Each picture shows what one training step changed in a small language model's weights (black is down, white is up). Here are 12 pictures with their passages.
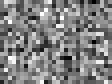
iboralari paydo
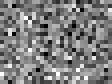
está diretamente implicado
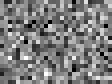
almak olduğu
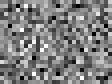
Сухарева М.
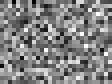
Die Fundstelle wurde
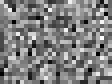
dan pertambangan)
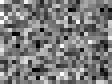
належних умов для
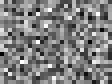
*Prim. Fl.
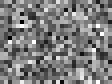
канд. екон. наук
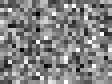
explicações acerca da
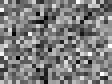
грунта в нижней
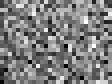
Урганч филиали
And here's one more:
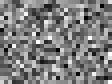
las narraciones son
